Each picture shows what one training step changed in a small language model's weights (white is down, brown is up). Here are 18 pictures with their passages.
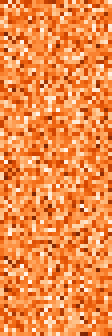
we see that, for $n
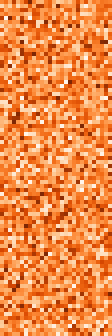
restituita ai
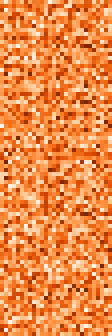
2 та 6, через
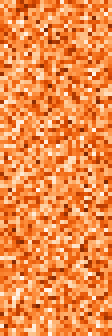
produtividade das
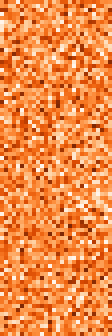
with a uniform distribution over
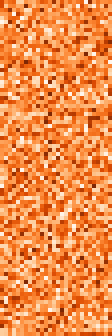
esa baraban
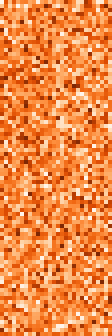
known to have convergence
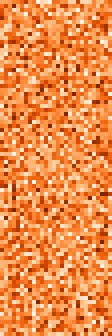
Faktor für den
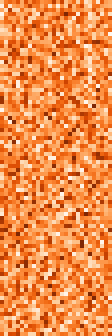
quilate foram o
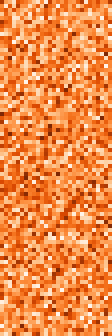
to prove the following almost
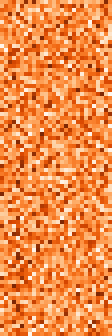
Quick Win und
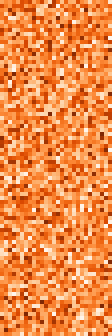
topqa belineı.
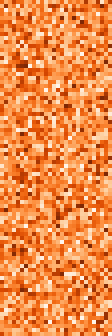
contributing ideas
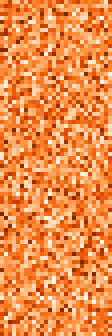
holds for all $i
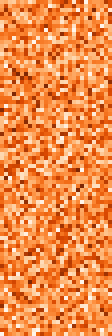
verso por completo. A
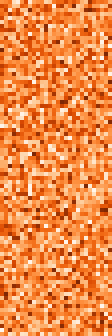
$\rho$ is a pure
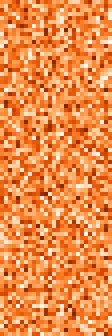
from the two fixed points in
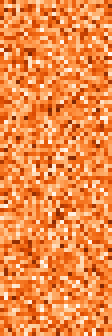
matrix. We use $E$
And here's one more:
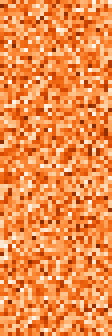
points can be assumed to be
